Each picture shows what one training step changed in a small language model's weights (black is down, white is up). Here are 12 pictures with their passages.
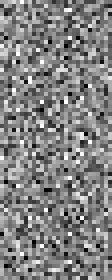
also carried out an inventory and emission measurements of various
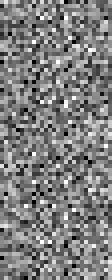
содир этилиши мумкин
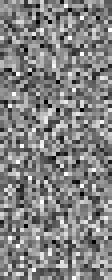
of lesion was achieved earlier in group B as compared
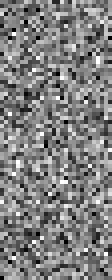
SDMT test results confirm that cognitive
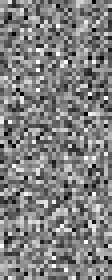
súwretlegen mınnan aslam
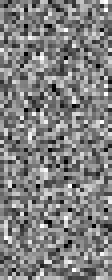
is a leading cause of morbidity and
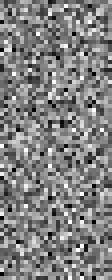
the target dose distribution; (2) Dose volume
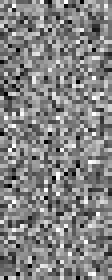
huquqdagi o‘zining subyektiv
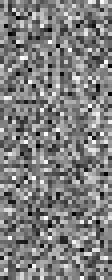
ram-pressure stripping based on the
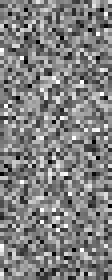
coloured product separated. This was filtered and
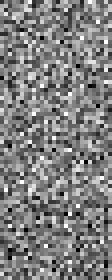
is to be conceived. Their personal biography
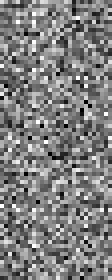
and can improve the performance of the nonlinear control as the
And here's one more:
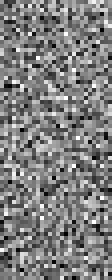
PBF polyesters obtained after SSP at different
